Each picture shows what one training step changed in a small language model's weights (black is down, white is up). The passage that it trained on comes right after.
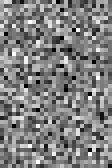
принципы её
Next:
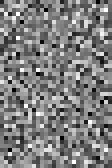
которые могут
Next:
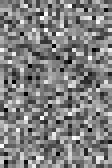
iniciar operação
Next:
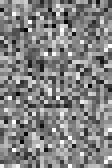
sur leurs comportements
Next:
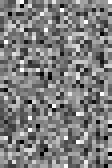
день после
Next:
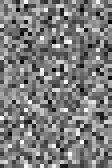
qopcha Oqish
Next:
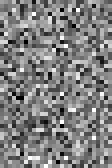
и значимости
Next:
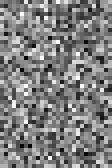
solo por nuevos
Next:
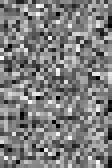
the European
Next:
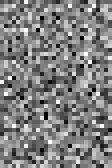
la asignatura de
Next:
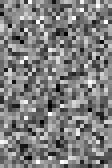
la estructura de
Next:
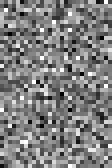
modo que o filme
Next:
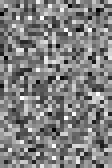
mewakili sebuah
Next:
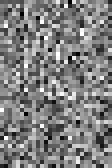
vida excepcional,
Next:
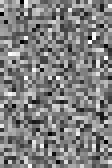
как контрастную
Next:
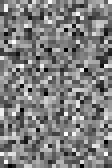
4 PINTO,
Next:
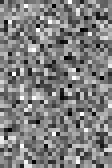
incluye colinas
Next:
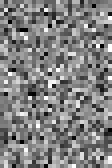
etilgan bo'lib,
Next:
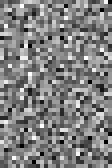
Бу улкан
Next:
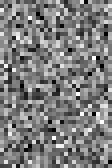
may be useful
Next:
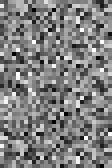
हमी भाव
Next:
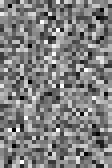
Produção Mineral)
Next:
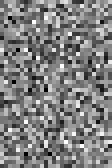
as well as in the
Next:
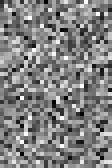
nuestro país
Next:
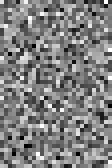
5. Уложение
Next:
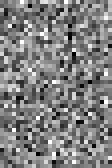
aloqalarda crm
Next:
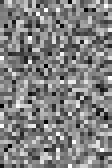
sub'ekti sifatida
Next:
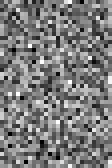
Michel Foucault
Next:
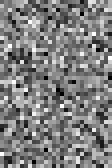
In het arrest
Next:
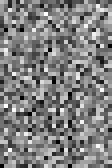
rivojlantirishga qaratilgan
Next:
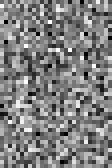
subestimación de las
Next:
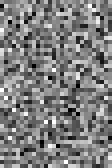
образование в одном
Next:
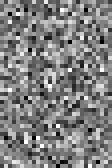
que demonstram a
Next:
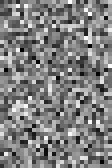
formación profesional y
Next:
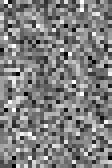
va Samarqand
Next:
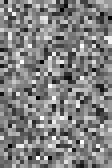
algunos modelos
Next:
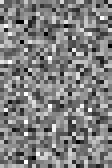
que desarrolla en
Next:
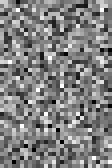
que a pessoa se
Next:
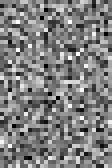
de reflexión
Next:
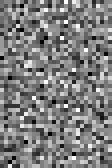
последовательно в
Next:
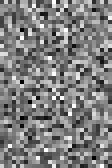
faoliyat faqat
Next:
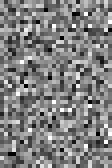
установ різних
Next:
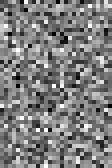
a partir de objetos
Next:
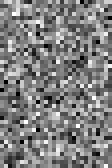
- X. Apresentar
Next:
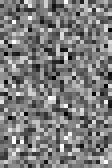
weder darum,
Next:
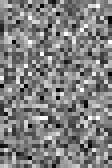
Área C –
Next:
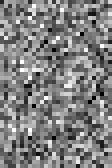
þeirra um
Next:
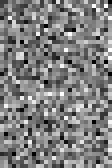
w którym
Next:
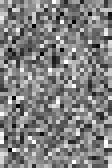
Check List*
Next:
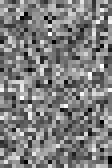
yetib borish
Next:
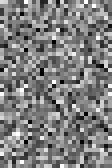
tilining tarixiy
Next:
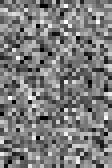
Licenced by
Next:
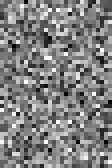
una herramienta para
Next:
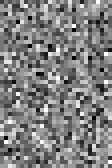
a znížiť
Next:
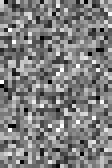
hal tersebut,
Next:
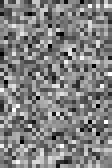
foram obtidos em
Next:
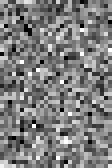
The rankFD ()
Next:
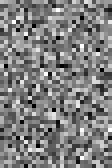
of last investigations
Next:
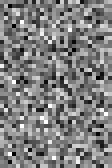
sono presenti in quasi
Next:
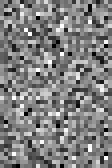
— химический,
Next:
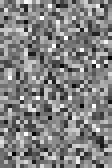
kuchga ega amaliyot
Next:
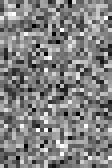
ao nascimento.
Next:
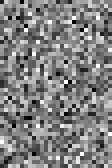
bangsa. Tidak
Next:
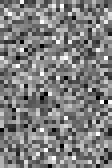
automated assessment
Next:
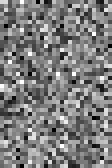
bunda adabiyot
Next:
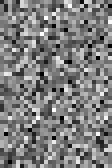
speed of blood
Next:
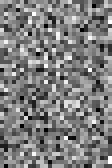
Logo após a
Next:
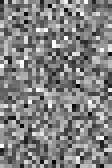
fikrining rolini
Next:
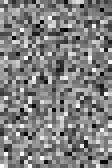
Statements wie
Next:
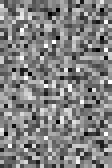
abord illogique et
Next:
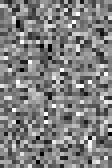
дар ин мақола
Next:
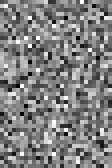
или меньшей
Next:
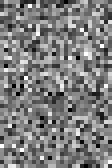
moderating role of
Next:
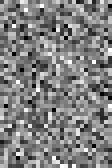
matter of cognitive
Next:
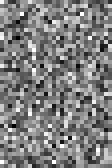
Por isso, o
